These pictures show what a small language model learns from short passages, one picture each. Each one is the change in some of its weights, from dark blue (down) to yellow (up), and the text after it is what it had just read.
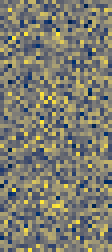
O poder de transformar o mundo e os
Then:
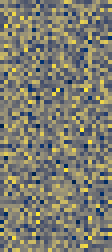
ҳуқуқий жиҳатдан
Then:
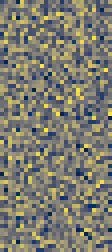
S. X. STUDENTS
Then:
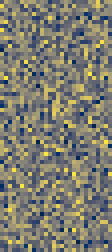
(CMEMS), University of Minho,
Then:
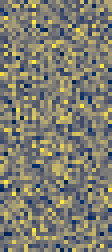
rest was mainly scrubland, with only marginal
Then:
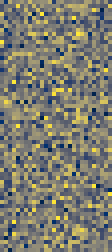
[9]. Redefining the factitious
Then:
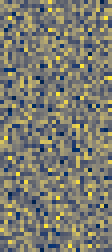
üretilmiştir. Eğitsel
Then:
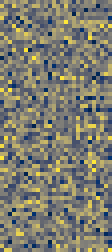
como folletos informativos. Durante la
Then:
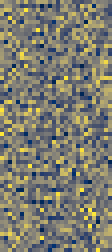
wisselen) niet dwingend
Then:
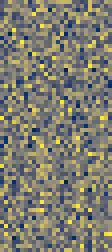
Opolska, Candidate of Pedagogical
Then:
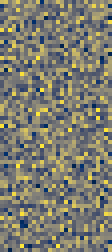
sulcus, nasolabial folds and
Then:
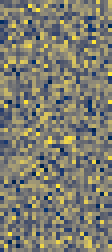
mumkin. Tashkilotchilar: Oliy
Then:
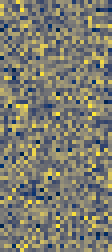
así compartir su proyecto con
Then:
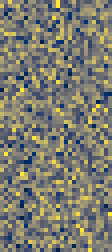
of H$\alpha$ and two just shortward of
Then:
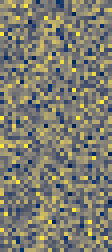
uchun CREDO-CAD tizimida
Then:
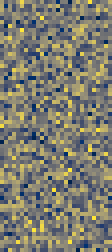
piano music modeling and generation with the
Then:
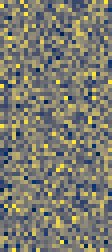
the University of Cagliari, with the funding
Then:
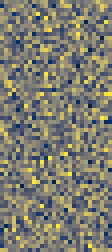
Müslim, "Zekat", 142
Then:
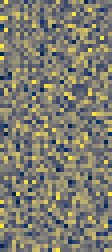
33 plants observed in the population, five plants produced
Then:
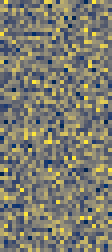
of potential ergonomic hazards involves
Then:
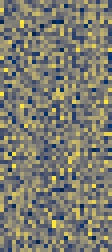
düzeyinde önemlidir.
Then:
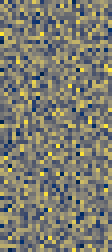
a poiesis que já não é mais só
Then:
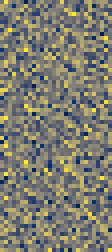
до Податкового кодексу України
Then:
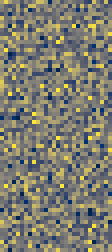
ouverts ! » fut la dernière
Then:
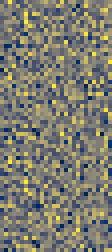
farmoni ⁹ Zhang, Y.,
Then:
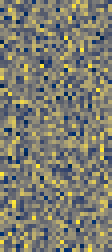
Honeypot that takes advantage of
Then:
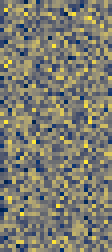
University of Modena and Reggio Emilia
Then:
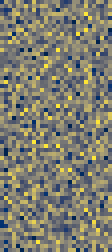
making a call to a server that is currently
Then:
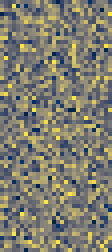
yo'naltirish, kompetensiyaviy
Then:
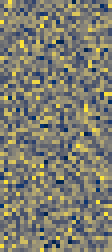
of a $2n$-level KK top quark state
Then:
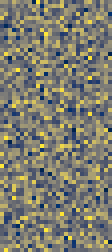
metaphors are called animals metaphors.
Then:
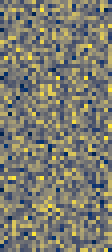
arxitektorlar va dizaynerlar
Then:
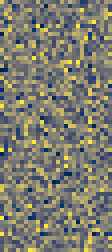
DAG properties we need for ordering is to use
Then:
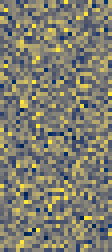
Engineering, Art, Mathematics) areas. The
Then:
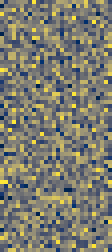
ishlagan mahobatli devoriy
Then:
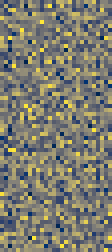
tashlagan joyidan boshlanadi. Kampir
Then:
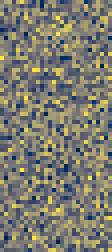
haqidagi tushunchalar hosil
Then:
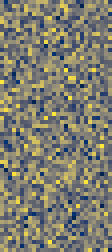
to **incorporate more** into their teaching in the
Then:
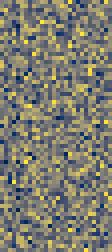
current discussion of privacy and ethics-related parameters in
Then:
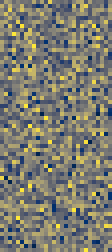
cultural backgrounds...to apprehend the world from
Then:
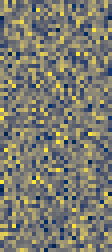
item) 3 Communication 2 Discuss with
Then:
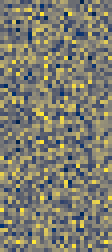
word pairs when evaluating the models. The following sections
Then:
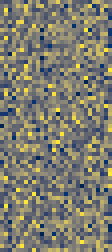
em uma democracia racial, mas sim
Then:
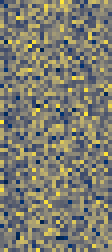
showed that it is important to establish and develop an early support
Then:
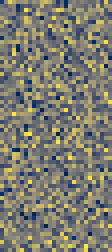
a 5% threshold. Table 1 Characteristics of
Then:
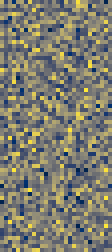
the model performed better for the cases of neutral
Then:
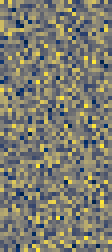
and whose $q$ factors are very large and of
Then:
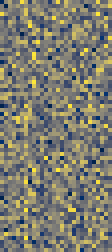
Patterson, M., 2014. A soil
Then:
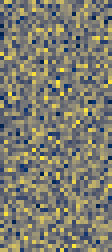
\textbf{Identifiers}. We include the
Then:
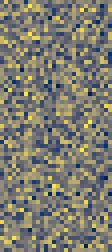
Introduction: Cryptocurrency is
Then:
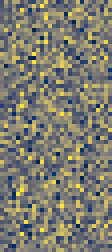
due to a combination of statistical fluctuations and systematic deviations from
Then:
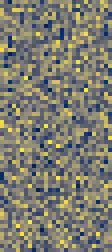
bedeninin son parçası
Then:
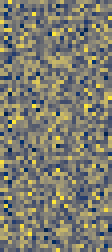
address and mitigate regional, national and
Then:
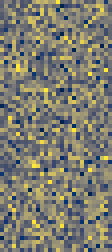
in CDT. Lastly, we stress again that
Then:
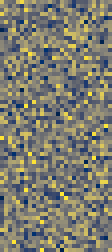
789. \end{thebibliography}
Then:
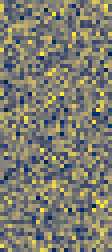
SNP markerlarining asosiy rolini
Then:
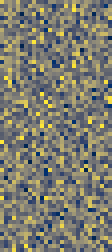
Chegara 500 mln past →
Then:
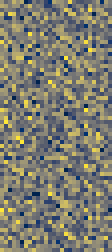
дул легкий ветерок.
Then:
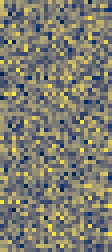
Universidade Federal de Uberlândia,
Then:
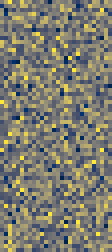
second type involved the MM models, which recognized the
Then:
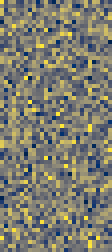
is defined as the sum of $E_{\rm T}$
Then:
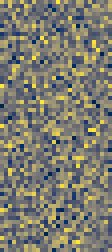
$q\bar{q}$ type, viz.\
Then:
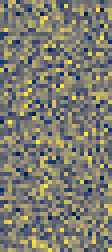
suv va shamol eroziyasi amalga
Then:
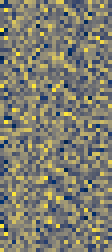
Бессмертный... Тут и
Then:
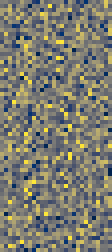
data from different energy bands. The Neutron Star
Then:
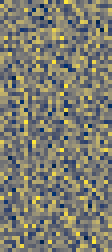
ед./мм² против
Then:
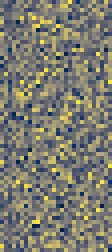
civic education and reliable information to foster
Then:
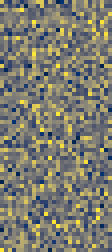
items, and a Likert scale was used to
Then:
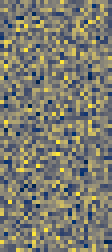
rotations around different axes can be realized by
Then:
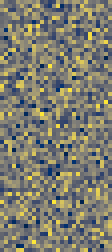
In the first step, we embed the traces and
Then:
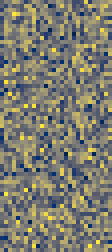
Temnata Dupka Cave near
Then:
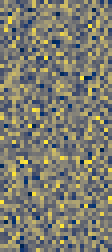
of the deserts of Central Asia,
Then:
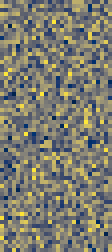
a very good approximation to any fluid moving near the
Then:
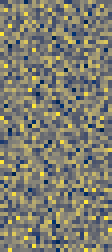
условиях произрастает в лесах, в
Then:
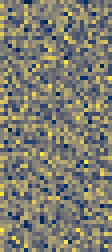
важливим кроком в
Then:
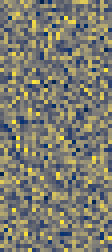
of water, feed rate 47.5 ml per
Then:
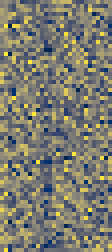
аёллар жиноятчилигининг
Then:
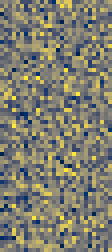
tashkilotlari bilan hamkorlikni kengaytirish
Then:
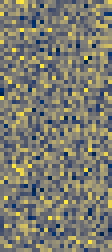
bamboo fibre composites
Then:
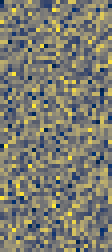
430 Ultimate tensile stress
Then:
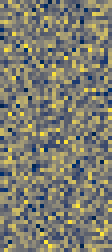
Zhang B, et al. Multiple organ infection
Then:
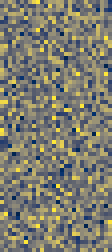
xromatin zichlashib,
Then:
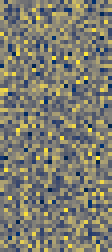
2, расположенной на
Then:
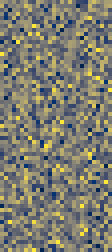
Access/accès. Book of
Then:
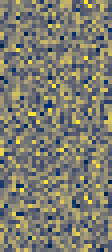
kecuali ditentukan lain.
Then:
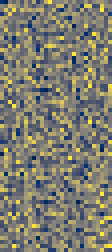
a oportunidade, Vreeland um
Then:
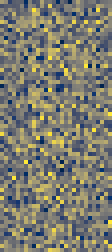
yechish o'quvchilarda mustaqil
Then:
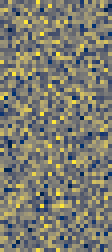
with a few questions. Following
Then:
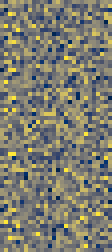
ва диалогга сўз қўшилган
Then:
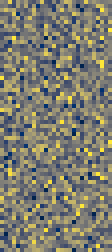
negative ¹³ ID., *How to Read
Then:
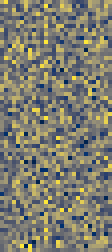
of authorships in the corpus grows.
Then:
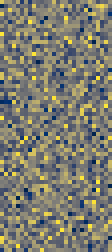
totally 200 respondents from public sector bank.
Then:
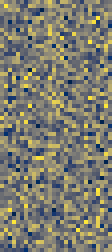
характеризующим состояние основных
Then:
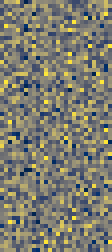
\ref{data}, we briefly review the
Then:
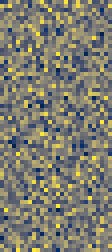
IV-(F) whereas for other viable textures
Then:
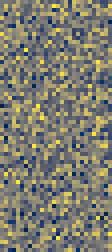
público es clave para que la entidad sea
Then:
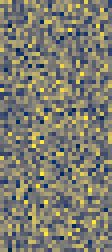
and often without discounts. If we consider the
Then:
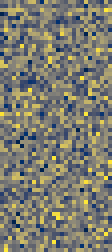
het volgende seizoen,
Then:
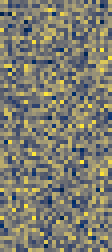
Stoffwechsel, die sehr
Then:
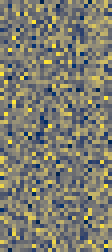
rattachement. Le budget de la
